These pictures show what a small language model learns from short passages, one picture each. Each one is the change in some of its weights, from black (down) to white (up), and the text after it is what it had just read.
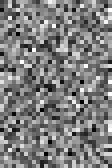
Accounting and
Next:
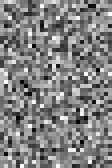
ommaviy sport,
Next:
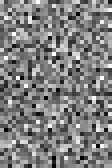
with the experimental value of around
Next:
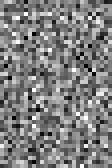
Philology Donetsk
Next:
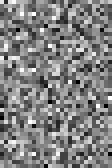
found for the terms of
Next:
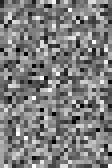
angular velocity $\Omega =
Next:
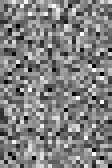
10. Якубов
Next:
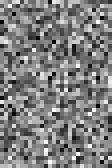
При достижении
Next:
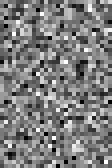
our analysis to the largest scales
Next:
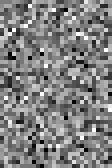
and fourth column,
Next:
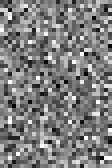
evolução dos modelos
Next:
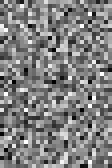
de las consecuencias
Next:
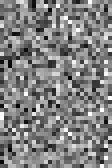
are arguably more
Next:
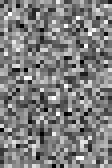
cuts in each MC
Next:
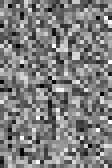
orqali kirib
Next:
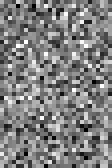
is carbon or
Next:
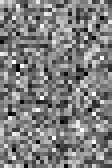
measurement.\\ The contribution due
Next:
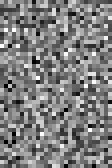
major methods, such as
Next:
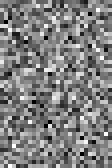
explores the influence
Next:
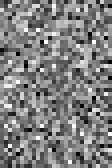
2(f)). The results from
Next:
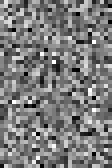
and 4) field-dependent
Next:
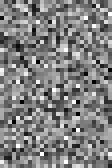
minimal matrix form of
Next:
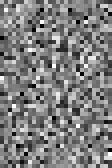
equation sourced by a matter
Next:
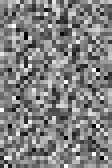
и отчетности в
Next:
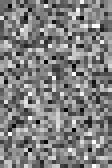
the photocurrent response
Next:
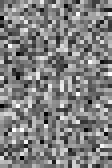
aims at minimization of
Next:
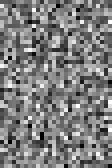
energy range. **Figure
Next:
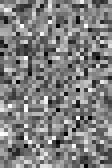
right panel we considered
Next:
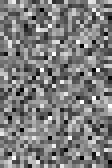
example [1],
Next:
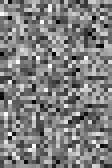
dependent on the feasibility
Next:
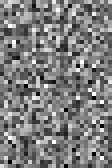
связанных с
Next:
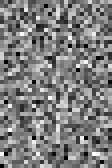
dizem que a direção
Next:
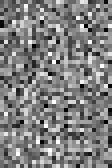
esa jinoyatchi
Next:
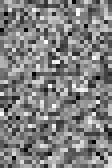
evidence shows that annular
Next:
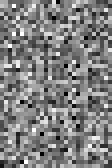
our strings -- or
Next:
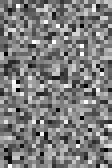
sublinia nevoia
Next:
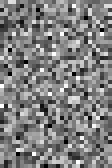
using the fiducial
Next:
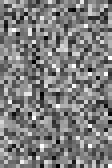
ko‘nikma va
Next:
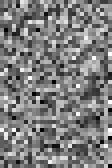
the thickness of the
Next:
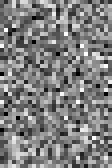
it has been found by
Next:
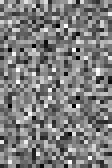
Com a goma se faz
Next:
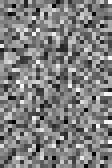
18 dB, or a
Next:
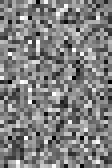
o Desenvolvimento
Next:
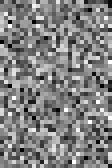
natijasida Urta
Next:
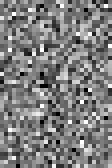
Qodiriy nomini
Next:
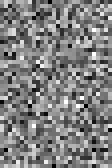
concentration to one of
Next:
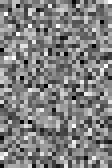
Esto plantea la
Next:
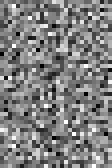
- American
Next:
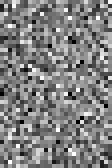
diálogo. El
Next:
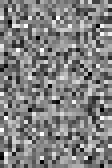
surfaces. ##
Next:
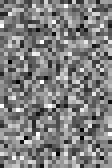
\noindent The relatively
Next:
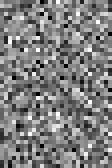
uchun o'ta
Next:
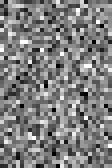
qismi sifatida
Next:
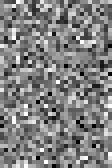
of the linear function to the
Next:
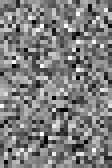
another group of
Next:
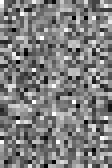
fully fitted map
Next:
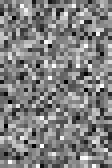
not crucial: the
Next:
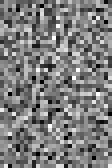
umat manusia yang
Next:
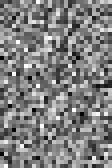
that significant improvements
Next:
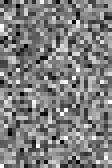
now be used to combine
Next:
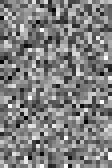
the parameter landscape that is
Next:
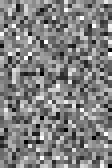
Marinho J. T.
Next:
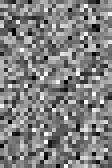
and then active optical
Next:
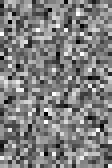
any delay. While this
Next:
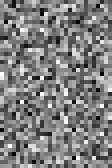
the leader transceiver and
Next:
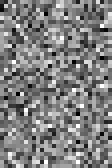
with a convective core.
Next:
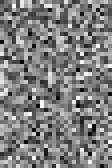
our next objective
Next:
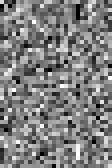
the form factors in the large
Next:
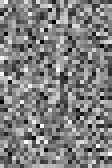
de las enzimas
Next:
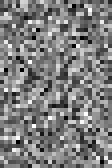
the technological training of
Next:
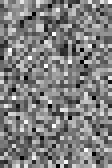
$\lambda_h$. As
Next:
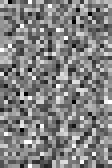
lentelę). Tad
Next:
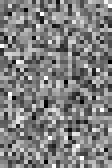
**intizomi** va
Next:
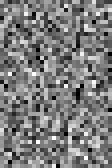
in two successive
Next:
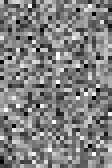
qilsada, amalda
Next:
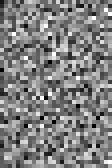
with the solid line.
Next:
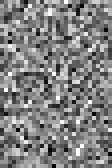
stop the training process when the
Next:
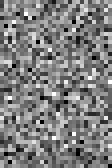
l'angle des *variations
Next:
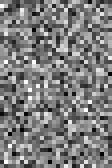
localization error is
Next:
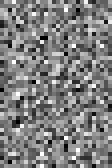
states with spin parity quantum
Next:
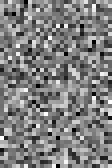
highlights two key
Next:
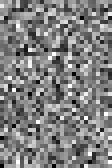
to the ISCRA
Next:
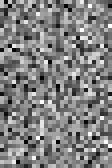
strategik fikrlashni
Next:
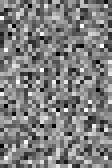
Therefore the shape of
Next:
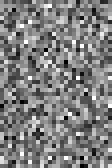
for $i\in I$ and
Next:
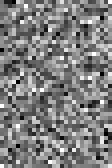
subraya su capacidad de
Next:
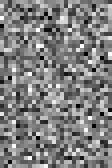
Bretanha, a
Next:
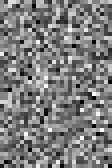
газ SWS,
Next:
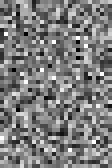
over the use of force.
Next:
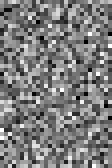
olimlar "jamoat
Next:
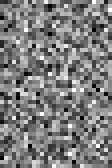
the Supplementary Information.
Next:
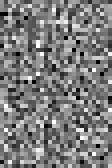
i \frac{\partial}{\partial
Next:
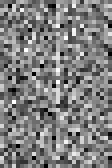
fandan imtihon
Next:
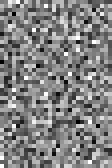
А вооружение
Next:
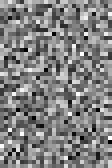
Our DSP is a single
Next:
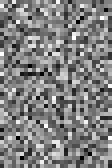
Bayin, F. I.
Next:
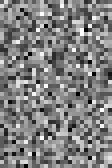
(start symbols).
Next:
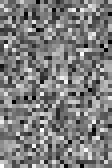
problem of radiative decays
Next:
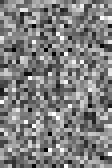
the upcoming task.
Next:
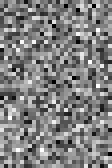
arteriyasi va nervlar
